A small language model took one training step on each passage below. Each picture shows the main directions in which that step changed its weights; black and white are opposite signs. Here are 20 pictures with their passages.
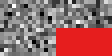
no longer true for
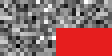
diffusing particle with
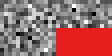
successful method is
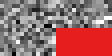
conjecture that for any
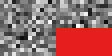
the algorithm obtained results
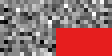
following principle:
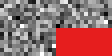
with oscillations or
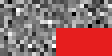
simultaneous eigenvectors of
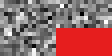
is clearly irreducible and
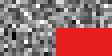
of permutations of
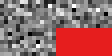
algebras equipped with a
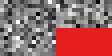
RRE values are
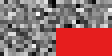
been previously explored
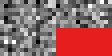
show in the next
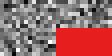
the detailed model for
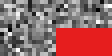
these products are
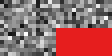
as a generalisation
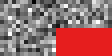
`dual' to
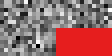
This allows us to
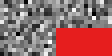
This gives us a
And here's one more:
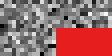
such that, for
